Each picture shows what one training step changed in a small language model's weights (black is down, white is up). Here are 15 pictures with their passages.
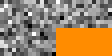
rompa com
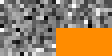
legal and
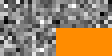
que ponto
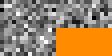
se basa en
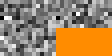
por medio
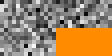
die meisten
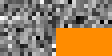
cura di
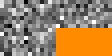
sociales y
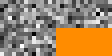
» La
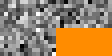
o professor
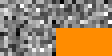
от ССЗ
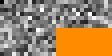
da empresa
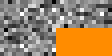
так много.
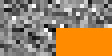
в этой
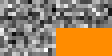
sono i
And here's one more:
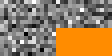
clinic a
